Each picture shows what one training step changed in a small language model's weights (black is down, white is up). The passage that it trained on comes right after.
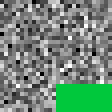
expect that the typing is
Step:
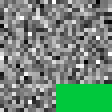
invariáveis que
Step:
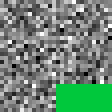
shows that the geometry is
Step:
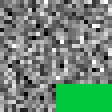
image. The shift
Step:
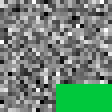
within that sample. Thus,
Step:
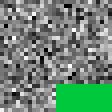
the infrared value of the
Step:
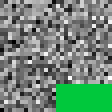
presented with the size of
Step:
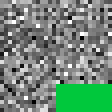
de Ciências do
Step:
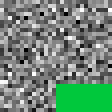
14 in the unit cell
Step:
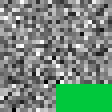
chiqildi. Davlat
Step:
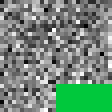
this approach enables detailed
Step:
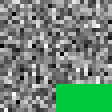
other type of group with
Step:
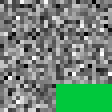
second and third column show
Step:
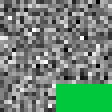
state just above~\Bc, at
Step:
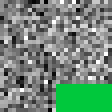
timing, and outcomes.
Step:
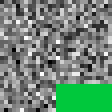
что двигательная
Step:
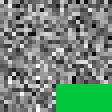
(intermediate curves)
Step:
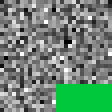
interconnection of the considered
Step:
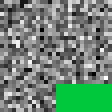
саме за змістом
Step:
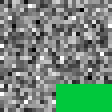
torfowiska. Do
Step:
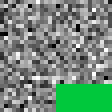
not difficult to create the
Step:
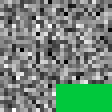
Опираясь на
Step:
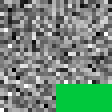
срок до 30
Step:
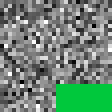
sensitivities do
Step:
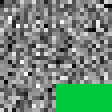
Плотников В.
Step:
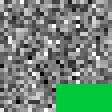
текста и цели
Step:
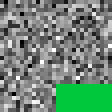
is sufficiently smooth
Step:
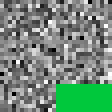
qabul qilingan
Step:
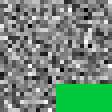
provided by elastic
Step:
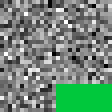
models which map both users and
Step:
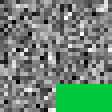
equipos de grabación
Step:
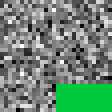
confortável para expressar
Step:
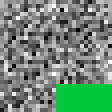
dynamische Entsprechungen
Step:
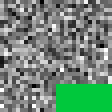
estimation, speech
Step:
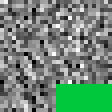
conductance for SW7 at
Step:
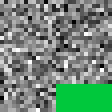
Shuning uchun
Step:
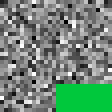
small grains, when in the presence
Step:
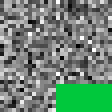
Sanquer} % Do
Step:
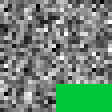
O'sha manbaa
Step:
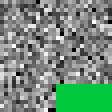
el Departamento de
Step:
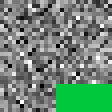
combination under consideration.
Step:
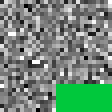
variables were perturbed from a
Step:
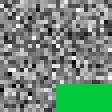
going to infinity, the
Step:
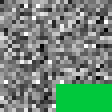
scope of this work, so we
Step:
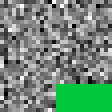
to'lqin, arqon
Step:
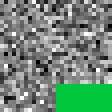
The Short-Range
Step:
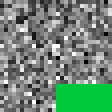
субъект права и
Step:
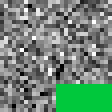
sociedade é real.
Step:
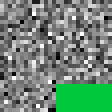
concentración total de los tres
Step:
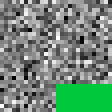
cadmium toxicity
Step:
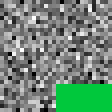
políticas públicas
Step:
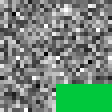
the use of the differentiation identities
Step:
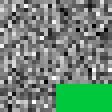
redshift measurements, which
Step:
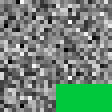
_J$ in order to
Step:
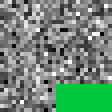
Higgs doublet field
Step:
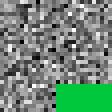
well as the alignment of partial
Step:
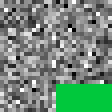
more direct insight into how
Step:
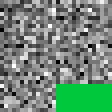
гимнасток –
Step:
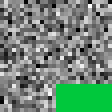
matrix\cite{moh} can
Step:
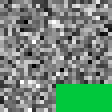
va uning iqtisodiy va
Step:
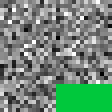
between the parent participation scale
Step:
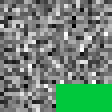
so'z birikmasi
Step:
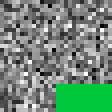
da onlardan örfe
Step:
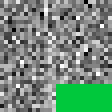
the considerable database
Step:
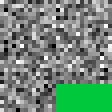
only obtained when $w$ and
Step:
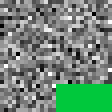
da integralidade possibilitando
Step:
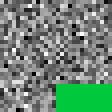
perspectiva para a educação
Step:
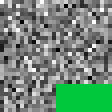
mesmo do significante: é
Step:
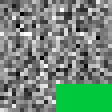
va terminlarni o`sha
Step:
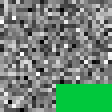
do not react to issues
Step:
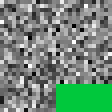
le vivre ensemble.
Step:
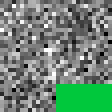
qarashlari taajjub
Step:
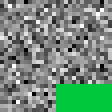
content extracted by each
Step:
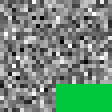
coordinates. Resulting
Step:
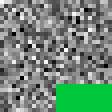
second near neighbour
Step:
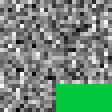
или отпугивания
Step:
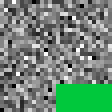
to all orders rather than
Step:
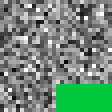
Commons license
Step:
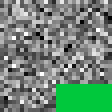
$5$ in all three
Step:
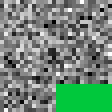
being sent and received
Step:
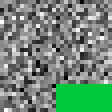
The numbered items are described
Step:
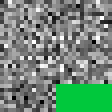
R. and {Perren},
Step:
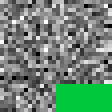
moslashtirish uchun
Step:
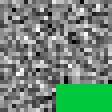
Some SDR's give their
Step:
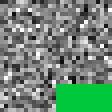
grafik yoki masala
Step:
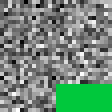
olishdagi muammolar
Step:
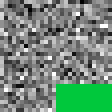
to numerically approximate the structure
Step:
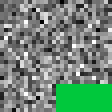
the anomaly condition.
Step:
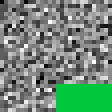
umumiy kirlanishi
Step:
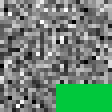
вказує, що
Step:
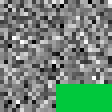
con el aumento de la
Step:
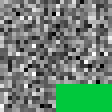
яка рівноцінно
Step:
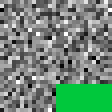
it is clear the high
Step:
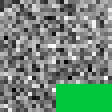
that both above limitations can be
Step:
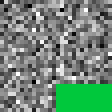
La implementación del
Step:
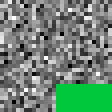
os resultados apontam a
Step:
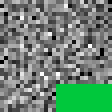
i})$ is the intrinsic
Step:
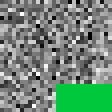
consider quickstep in the
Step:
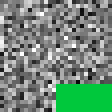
choses, que je
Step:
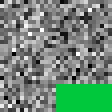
the physical Higgs
